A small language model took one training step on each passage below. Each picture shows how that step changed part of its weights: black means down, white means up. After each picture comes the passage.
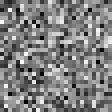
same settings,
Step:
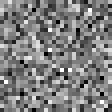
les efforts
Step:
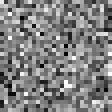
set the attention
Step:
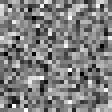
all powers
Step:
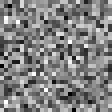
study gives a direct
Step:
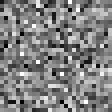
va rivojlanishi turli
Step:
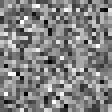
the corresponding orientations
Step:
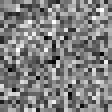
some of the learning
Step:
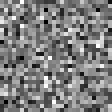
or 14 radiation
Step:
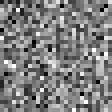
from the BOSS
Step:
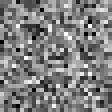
a function of field in
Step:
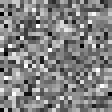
article comparatively
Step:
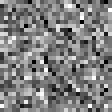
the vector forces in
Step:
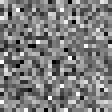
olishni esa
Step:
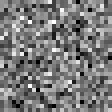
mumkinligini asoslab
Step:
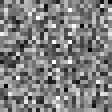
$s$ and
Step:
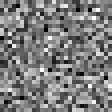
as possible we only allow
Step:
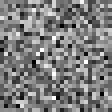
properties but also the
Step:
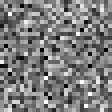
this paper we use
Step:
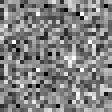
тот же
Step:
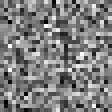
the Efficiency
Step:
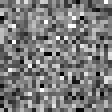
діє лише
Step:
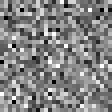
in general relativity
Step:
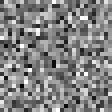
ularning roli.
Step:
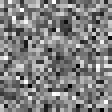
the ionization should
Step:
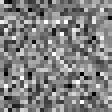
per trellis
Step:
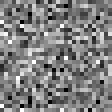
the symmetry of the model
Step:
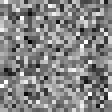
parte de los
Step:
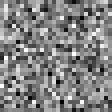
extent, influence
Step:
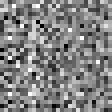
não formais,
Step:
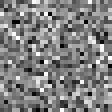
and bottom
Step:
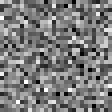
scenario by
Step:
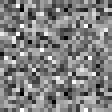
from the data as
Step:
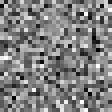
effect should be present in
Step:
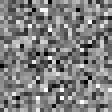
remplit sa
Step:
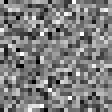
all fossil
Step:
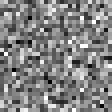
not consistent with higher
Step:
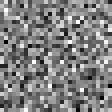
same spacing for
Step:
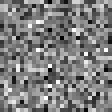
the cosmological constant
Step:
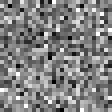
and varying the
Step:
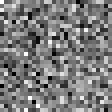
yassi tashlab,
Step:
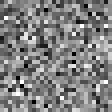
esta investigación,
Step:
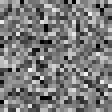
як феномен
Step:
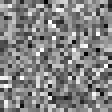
dynamics can become
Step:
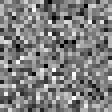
14 agreed but
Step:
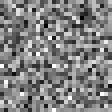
est comprise entre
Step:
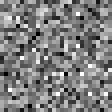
in Insect Sex
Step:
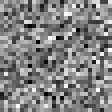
velocity of the emission
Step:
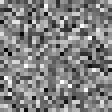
bound and lower bound in
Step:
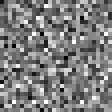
first, for which
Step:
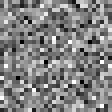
particles and allow them to
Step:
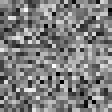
measurements on (green
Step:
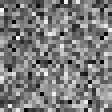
function of DLS
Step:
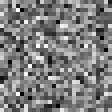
deviating again from
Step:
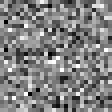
the Moncrief
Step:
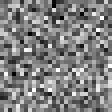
of Infrared
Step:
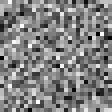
localidade. Não
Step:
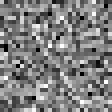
with earlier
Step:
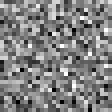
based on detailed
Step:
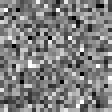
la produzione
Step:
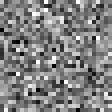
Z = \int
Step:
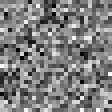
locais, da
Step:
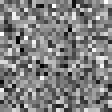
from complex systems composed
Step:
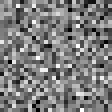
(they are
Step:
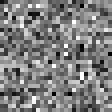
la obtenida por
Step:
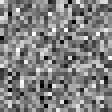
vanishing of
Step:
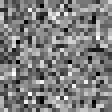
expressions for the expansion
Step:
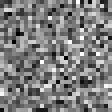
band number was
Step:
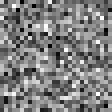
belgi ekanligi
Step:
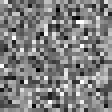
in RGB
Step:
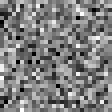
va siyosiy
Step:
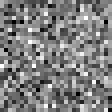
pela GC, o
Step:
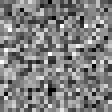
the same MW potential
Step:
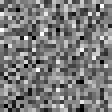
ile farklı
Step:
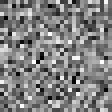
facteur de
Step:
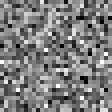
is formed by a
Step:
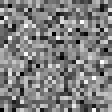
chains is
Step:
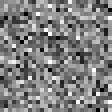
ekanligi. Bu
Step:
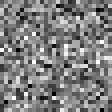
of point-like
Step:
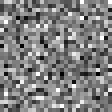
An Analysis of
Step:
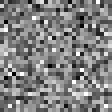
that achieve tight
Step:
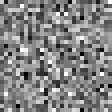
exists between models and
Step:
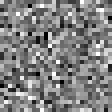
For both phases,
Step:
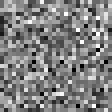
operators for two exactly
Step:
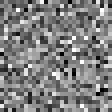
different heights is
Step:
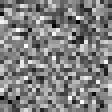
hecho de que
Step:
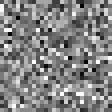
of our interest can appear
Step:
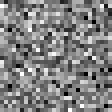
the complementary
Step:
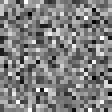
mass energy by the following
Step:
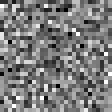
to the signal in this
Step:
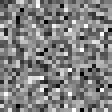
allocation, and
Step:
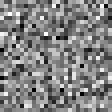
to account for the
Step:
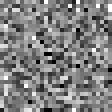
a Moran
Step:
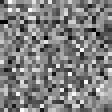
noisy simulations and
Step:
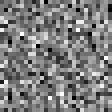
undan foydalanish
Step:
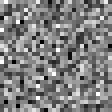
turn may be
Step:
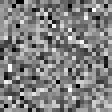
bilan farqlanib
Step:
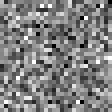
of control. A
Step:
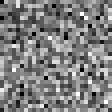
called the
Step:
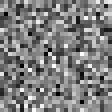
sifatida ham
